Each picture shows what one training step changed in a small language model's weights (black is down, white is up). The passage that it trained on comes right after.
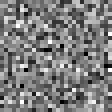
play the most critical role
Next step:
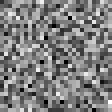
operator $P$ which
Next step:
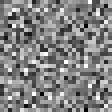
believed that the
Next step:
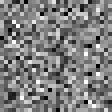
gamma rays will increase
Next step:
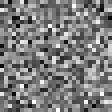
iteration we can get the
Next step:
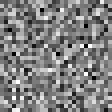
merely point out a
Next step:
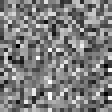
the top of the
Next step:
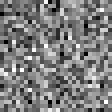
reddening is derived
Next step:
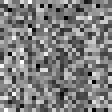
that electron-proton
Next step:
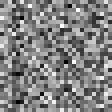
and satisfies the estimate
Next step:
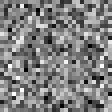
solve this problem,
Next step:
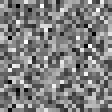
clear signs that the
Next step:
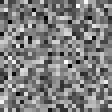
and $r$ we
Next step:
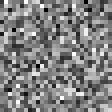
have Male and
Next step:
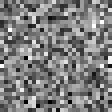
provide good speed response with
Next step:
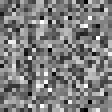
a nonsingular simply connected
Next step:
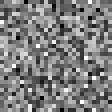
in Table S2.
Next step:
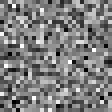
since performance can only
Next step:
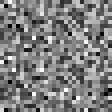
only if the left
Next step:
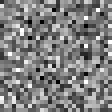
converge to a parameter
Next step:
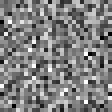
provides the correct interpretation for
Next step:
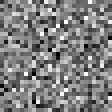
to the inverse image Boolean
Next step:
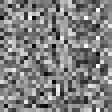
affirm the
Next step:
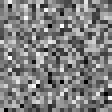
the screen
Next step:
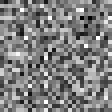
from a heated
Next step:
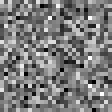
the Tip All images
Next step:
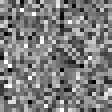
by Tutte
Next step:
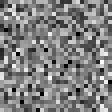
$\K$ may be
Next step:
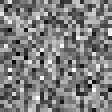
lower bound on the expected
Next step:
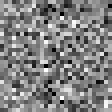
categories, viz.,
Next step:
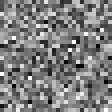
the XAI results,
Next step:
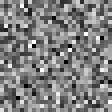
such models often require
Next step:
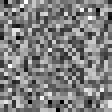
of this lemma is
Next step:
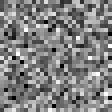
the fragmentation and
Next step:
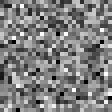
any recursive relation,
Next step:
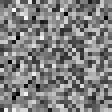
thing, but it
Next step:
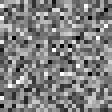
discussion (\S 5)
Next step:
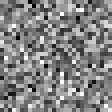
after MJD
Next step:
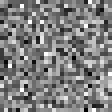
also demonstrate how such
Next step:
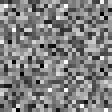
formation energy may be
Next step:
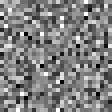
As these points play a
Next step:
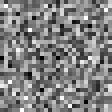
two punctures
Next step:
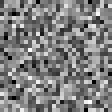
discusses in more detail
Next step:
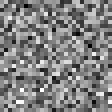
quantum fluctuations, which are
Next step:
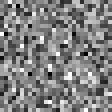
there is only little extra
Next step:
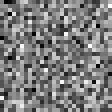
aggregation of ideas
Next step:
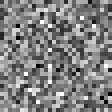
of the helicity injection
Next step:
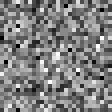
relation between equations of motion
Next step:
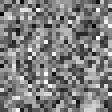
a crucial role to
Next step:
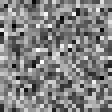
principle equations of motion and
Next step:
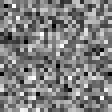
if they do not observe
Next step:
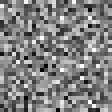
space theory now says
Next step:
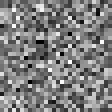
symmetry group, rather than
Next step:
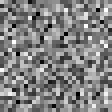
(the priority policy
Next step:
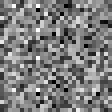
Bas Box
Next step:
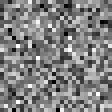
Bloch sphere}%
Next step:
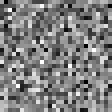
may be ignored in
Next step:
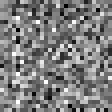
obstacle problem.
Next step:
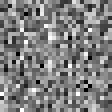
also be defined in
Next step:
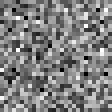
(clean) version
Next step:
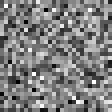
Our first consequence of Lemma
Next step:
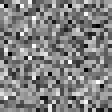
independently, potentially using
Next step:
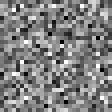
cortical morphology,
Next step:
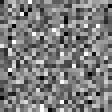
notable impurity
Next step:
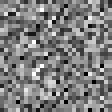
platform to design,
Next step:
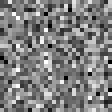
is absolutely continuous with
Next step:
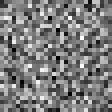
inequality is Inequality
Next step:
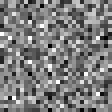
The calculation of probability is
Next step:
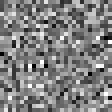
the Lie group operator
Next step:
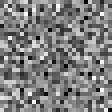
replace $\vS$
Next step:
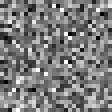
monolayer graphene measured
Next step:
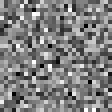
is required at the
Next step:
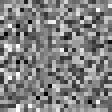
particular combinations of gear
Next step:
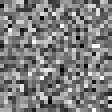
of eigenvectors corresponding
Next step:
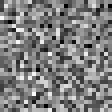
guarantees for the
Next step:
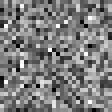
quality of the map.
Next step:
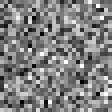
The DHD-model
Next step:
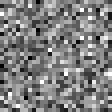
on this. The constraint
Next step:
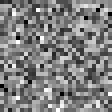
for a model with
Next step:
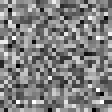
of normal-parity
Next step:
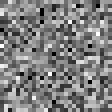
* \delta F
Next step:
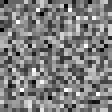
arrival time is generated
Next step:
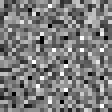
\[ \xymatrix{
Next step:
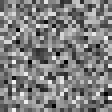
the current direction.
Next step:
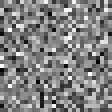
\begin {array}
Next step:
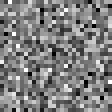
if $k \neq
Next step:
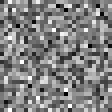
&\text{in case
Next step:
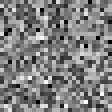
needed to draw a connection
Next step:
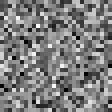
each image and then
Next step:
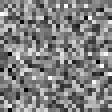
actual cosmic-ray events
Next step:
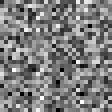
ET in its D
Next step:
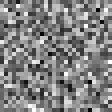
(sender name
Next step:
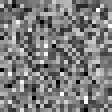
a steering kernel
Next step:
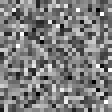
manifold. In the main
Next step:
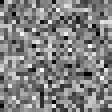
\mathcal B} +
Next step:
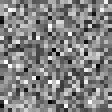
contrast, our approach
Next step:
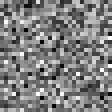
small amount of noise,
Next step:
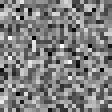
and $d$, we
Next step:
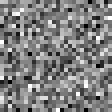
regular conic curve on
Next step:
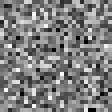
introduced to keep the unit
